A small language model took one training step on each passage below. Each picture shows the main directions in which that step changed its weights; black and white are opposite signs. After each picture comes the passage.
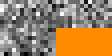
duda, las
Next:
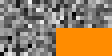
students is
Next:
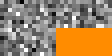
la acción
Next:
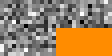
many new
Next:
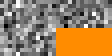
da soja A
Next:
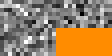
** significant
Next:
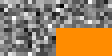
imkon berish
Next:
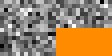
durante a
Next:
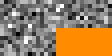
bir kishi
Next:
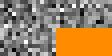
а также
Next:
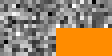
scene in
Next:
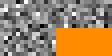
actores e
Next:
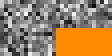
como objetivo
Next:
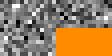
todo o
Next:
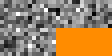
qilish uchun
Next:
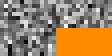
obtidos do
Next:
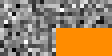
а також
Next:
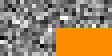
y mentres
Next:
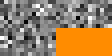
har xil
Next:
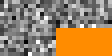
pas de former
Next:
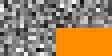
к земной
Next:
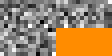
que los estudiantes
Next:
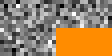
costa una
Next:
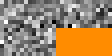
T, mm
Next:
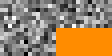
marge de
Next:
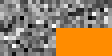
va sanoat
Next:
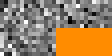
peligro la
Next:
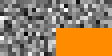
Uzbekistan is
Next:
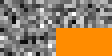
bu usul
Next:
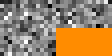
realizadas pela
